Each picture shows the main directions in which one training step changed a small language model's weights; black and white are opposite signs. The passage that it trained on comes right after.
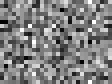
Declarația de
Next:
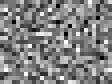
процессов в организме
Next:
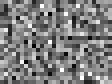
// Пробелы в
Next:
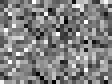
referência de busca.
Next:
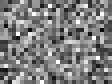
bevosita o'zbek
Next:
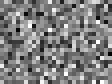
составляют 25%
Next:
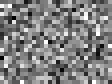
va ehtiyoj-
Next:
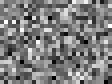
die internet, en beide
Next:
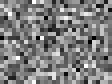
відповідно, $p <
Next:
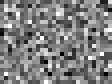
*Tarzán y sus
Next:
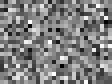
және емдеу
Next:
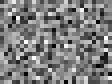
society, where
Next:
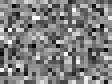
chiamo per pulcini
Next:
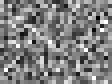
preguntas de la investigación y
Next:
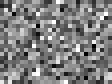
24 soat oldin amalga
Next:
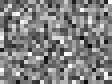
enrolamento primário,
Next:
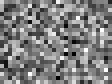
ko'zlangan maqsad bu
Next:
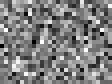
turma de crianças de
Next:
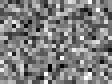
use of renewable
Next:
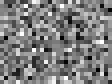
Мусаева Н.
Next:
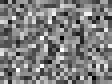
que se caracteriza por
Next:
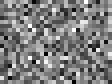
М.: Народное
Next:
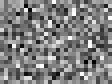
reflejan formalmente todo
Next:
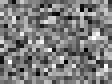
organización interna muy
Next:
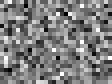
b$ em que a e b
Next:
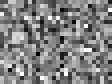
davrlarda u yozma
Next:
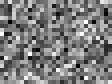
actual. En este contexto,
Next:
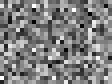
articulação é fundamental para
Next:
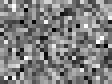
recent diagnosis of
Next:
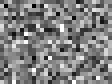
I.A., Adambaev
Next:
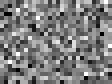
PROFIAP são
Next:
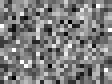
reality games,
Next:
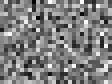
показало, что
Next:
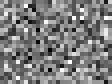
Lab Procomum,
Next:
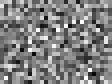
de que não haverá
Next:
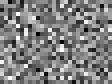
con esta comunidad lingüística
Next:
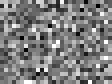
circospezione verso
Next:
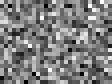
tahlil qilinadi. Olim
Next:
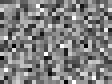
⁹ Zayniddin
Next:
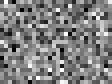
der Erfassung der in
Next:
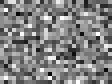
aralashgan arbob deb
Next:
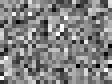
também por se tratar de um
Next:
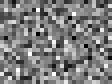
purposes of all
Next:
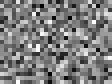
maqsadga muvofiq
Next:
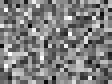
хорошо развивают
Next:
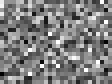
de estudos no ensino
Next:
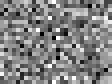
из природного камня
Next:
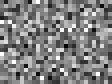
can enter "q" to
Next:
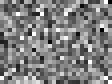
Fernando. *Giro
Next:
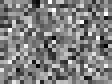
Кванша, 42,
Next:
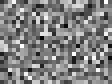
by the growing importance
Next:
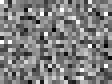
районе острова
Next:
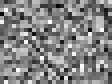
que a raiz da falta
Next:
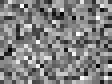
um preso político no
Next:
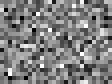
китоблар, биз
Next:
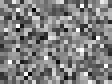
Alvido, bahor!
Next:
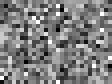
de reformular principios y
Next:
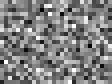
pobreza. Também
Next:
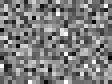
вклад в формирование
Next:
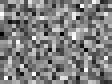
en el área de las
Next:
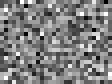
На III скупу
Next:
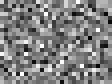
Abjalova, M.
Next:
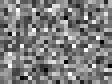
igualmente, tendo
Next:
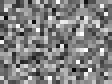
evidencia não apenas a
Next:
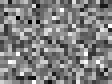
Energiya resurslaridan
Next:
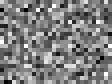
lost their ability
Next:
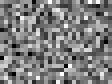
был высокое
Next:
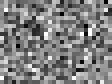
рождает более
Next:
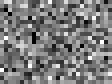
являются национальные
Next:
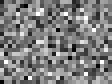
dos mesmos. Em outro
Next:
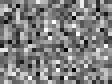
como novas demandas de
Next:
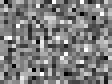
уже практически полностью
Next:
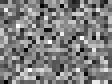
Palmas. I.
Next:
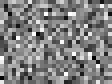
de un ‘pensamiento
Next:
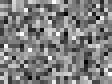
establece que el modo de
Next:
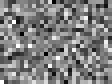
desemnarea unui
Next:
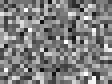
görüşler öncelikle
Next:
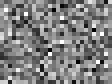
В. Рака. –
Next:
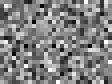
sección se desarrollan elementos
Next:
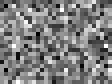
bera olishi ma’lum
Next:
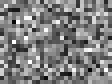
uang denda pun yang
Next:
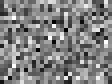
– uno sguardo di
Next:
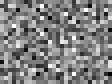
a competência para julgar
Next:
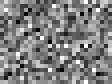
Carlos Moreira-
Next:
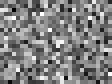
mediating role of
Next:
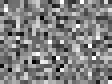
звідси негативними
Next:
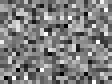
(Seção 5). Se
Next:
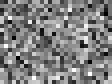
ular huquqiy muammolar
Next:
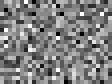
столкнулись с
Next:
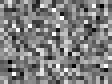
Україна Ярослав
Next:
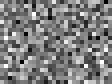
развития интеллектуальных
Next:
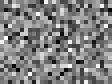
oshiruvchi turi. b)
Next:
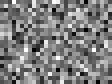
Investigación en
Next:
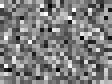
d'une conversion du
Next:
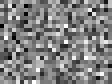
(Figura 4, à
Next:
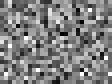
is reported that iron
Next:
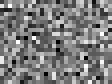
ekanligi aytiladi va
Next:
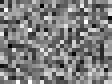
interessanti e più utili di
